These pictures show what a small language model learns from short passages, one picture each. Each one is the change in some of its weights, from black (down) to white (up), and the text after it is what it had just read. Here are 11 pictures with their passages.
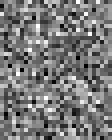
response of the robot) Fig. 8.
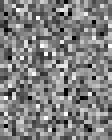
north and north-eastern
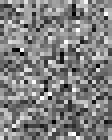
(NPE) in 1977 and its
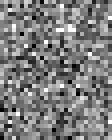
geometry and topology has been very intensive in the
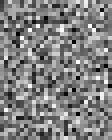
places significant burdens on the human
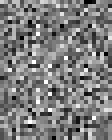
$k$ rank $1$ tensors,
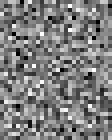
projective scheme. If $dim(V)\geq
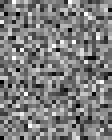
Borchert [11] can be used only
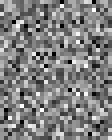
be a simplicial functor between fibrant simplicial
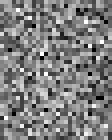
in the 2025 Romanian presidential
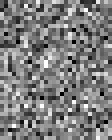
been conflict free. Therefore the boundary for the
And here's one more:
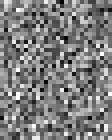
and odourless respectively, thus within the
